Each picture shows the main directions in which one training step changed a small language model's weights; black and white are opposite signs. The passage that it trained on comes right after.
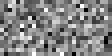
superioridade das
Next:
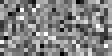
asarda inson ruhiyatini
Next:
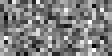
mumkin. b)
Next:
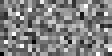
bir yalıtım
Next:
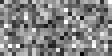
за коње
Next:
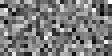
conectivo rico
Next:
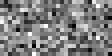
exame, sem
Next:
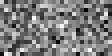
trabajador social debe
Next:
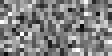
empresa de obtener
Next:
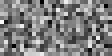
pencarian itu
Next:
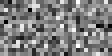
população pesquisada 50
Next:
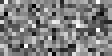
никому не
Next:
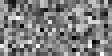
aportaciones que
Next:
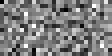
бу омилни
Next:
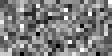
universiteta im.
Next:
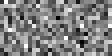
даного ринку.
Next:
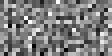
методологический подход
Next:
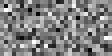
di educazione digitale
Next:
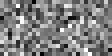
de una planta de
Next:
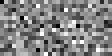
В частности,
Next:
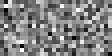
the main group, were
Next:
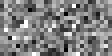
de inclusión:
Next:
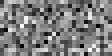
bu ko'rsatkichlar
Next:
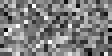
energy level calculations were
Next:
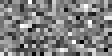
a divisão social
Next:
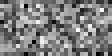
Bu vazifa informatika
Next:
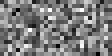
xorij tajribasini
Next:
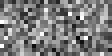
и механики
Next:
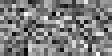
olish jarayonlarini rivojlantirish,
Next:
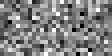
- Aptitude au
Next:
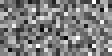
y terminología de
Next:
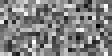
popularną a
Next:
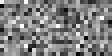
эга бўлган
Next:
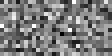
dispositivos, foi
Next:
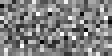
Anche nel caso di
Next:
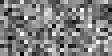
система должна
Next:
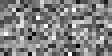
Ўзбекистон Республикаси ИИВ
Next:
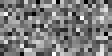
в 1%, то это
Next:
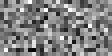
tashqi bozorlarda
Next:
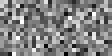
en la carrera
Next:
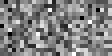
by a foreign
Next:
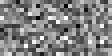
orang yang tidak
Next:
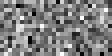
всей ее
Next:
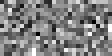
iborat. Shu bilan
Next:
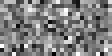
м Разом
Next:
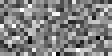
conteúdo consumido
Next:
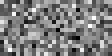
tartibini belgilash hamda
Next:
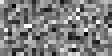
cultos estas
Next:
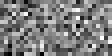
erkinliklari hamda
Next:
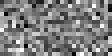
поведения, что
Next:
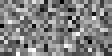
be found in the
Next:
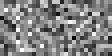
Educación Superior,
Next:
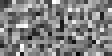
construção de estradas e
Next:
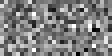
corporativa contempla
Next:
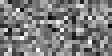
rahbarlarning katta
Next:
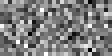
in the plant.
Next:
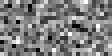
Gomá a
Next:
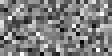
an'alaridan kelib
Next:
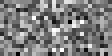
y yo me he
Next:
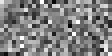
(consulté en
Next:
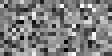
uso da imaginação
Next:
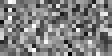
la práctica.
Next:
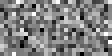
с трудовым
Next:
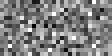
Tecnológico de
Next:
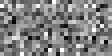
out of a system of
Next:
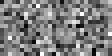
XX — начала
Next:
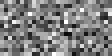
econometria: uma
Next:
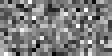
wird, 1. in
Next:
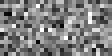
ва тадқиқ
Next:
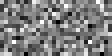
olan etkilerini
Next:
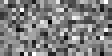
para os ocreos
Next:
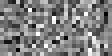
se encuentran las
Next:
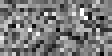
Apelação Cível
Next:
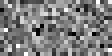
más droga se
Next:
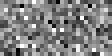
в профессиональных пробах
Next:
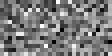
емирилиши ва
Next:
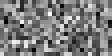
innovación social, con
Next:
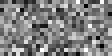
farmoni bilan
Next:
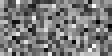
constituído por um
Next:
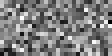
cuenta” y
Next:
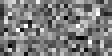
preparación ante
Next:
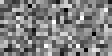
от лимита
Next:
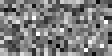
o‘rganish ishlari
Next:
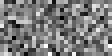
acadêmicos do
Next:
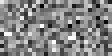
0$ demak,
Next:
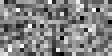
scientific areas],
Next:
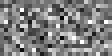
Charger untuk
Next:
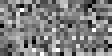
kuchning maksimal
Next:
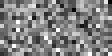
análisis debido a su
